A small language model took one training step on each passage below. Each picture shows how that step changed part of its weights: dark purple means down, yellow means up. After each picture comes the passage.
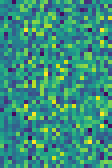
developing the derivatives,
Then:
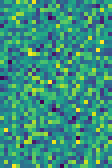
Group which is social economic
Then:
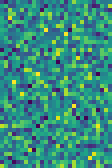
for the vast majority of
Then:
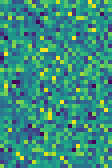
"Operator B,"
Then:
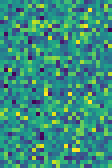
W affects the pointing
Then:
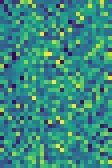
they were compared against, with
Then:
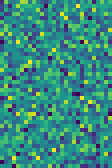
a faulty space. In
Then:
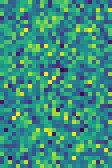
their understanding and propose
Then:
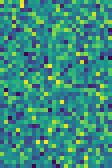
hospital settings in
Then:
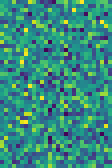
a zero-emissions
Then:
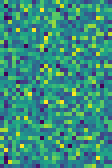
interaction maps directly from sequence. This
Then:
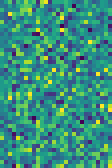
only capable of disproving
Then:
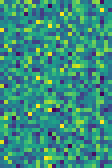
information accessible to both
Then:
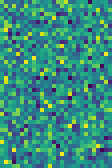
i.e., a finite extension
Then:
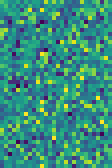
on the 2-D manifold
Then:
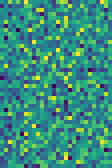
memory storage
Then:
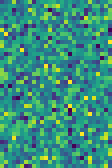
\le \dim \Delta$.
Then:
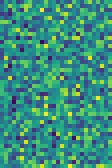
path length in the weighted
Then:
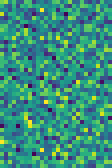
quantum number of the decomposition
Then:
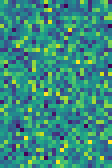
data. The CFRS
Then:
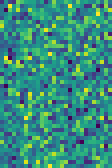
have only conditional, and
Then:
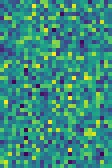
are small, low-cost
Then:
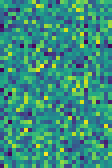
with last link of the
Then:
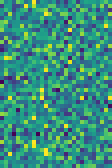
culture. The next steps
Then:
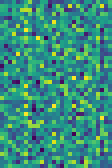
all of them are women
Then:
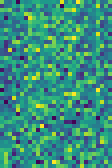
simulation parameters were changed from the
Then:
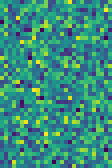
the equivalences discussed in the
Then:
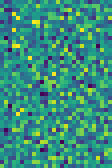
was recently discovered
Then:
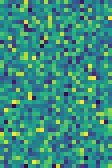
photoconversion process}
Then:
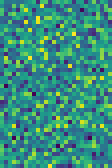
experience dental and
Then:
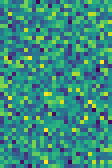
of direct sum of objects, and
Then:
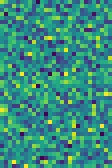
cosmological constant. From
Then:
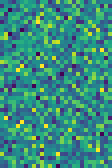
service quality through staff training
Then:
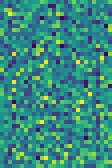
fiducial boundary at
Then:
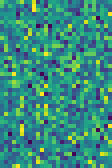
this fact in the game
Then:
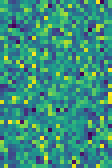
on $\alpha$ and the
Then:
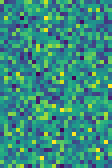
need to look at the exact
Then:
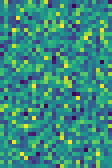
and the algorithm work as expected.
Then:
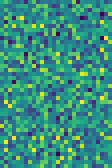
nilpotent groups and
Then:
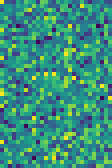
towards an equilibrium state by
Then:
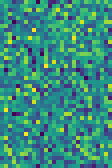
of a real-time score
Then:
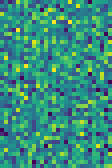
colors etc. can
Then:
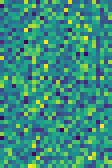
management. The study included
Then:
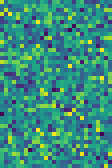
cut carbon emissions across
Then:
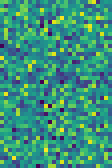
and tied under circular
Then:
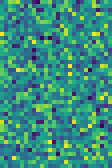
k\ge1$, equation
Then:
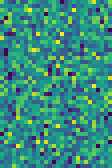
We are interested in the
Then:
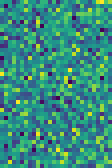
by working on ethics
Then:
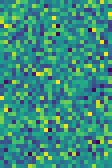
< \card (\gk
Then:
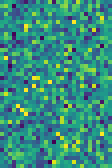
GRB. The dependence of
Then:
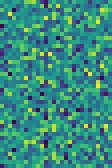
Amer.\ Math.\
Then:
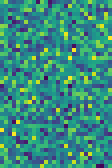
of an arbitrary length. To the
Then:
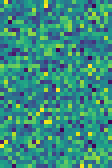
like Randstad and
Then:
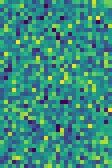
diameter Unsymmetrical
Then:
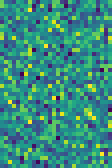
such that $$\rho:=
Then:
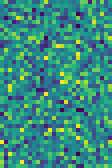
problems in machine learning for
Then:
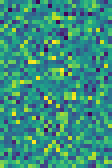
progression. In particular:
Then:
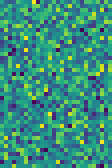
end of the walk.
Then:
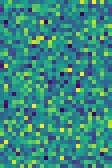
Degree of Truth
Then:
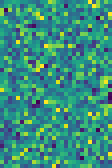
understanding $\b$ decay of
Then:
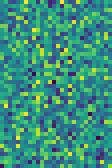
offer opportunities to
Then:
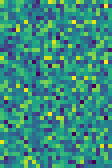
can be defined for any irreducible
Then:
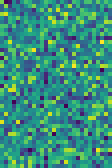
that Alfv\'en
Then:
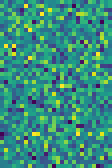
Acid to Uncertain
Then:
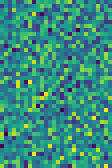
hard scattering. Therefore, no
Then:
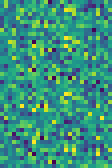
and demonstrate the feasibility
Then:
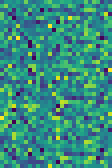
\times Inn(L)
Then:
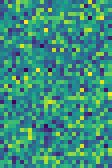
by Heinonen and
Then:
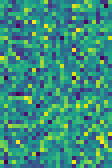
based on an interplay between maps
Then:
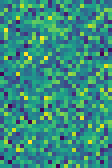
educational potential and should be applied
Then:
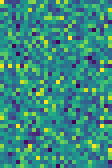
emphasize that $\psi$
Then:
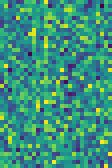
and recall the location,
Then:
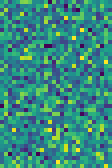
the HBH Hawking
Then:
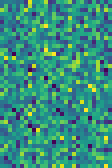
this sense, there are hidden
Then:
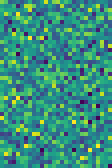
Petersen for many
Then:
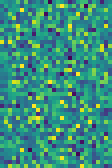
(Adeoye et
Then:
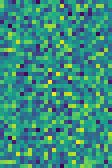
is quadratically close to $\{
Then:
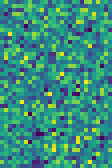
gaps of the semigroup
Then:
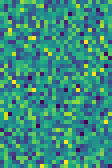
narrowing the results and increasing
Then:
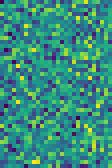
Discussion The self
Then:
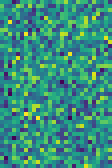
integer programming model introduced
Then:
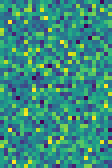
angle $f(C,
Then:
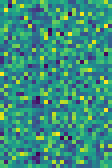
advanced topics such as differential
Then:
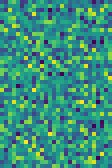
\leq 4$. Conclusion
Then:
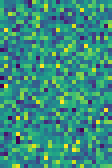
waveplates). The column
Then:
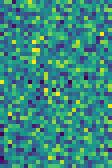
case, was collected as
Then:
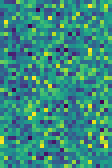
with LCAT, an
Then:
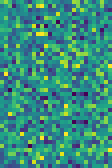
the ants adjusting their
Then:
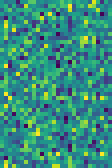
the study period i.e.
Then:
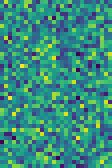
course of listening
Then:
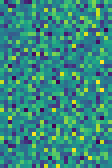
among yield and yield
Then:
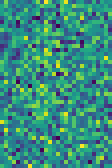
decompose the SLO in
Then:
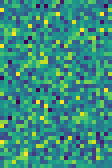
the university entrance
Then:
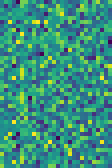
E : Writing -
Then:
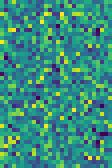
x-x\cd y =
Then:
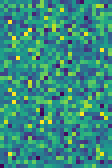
coordinates with zeros.
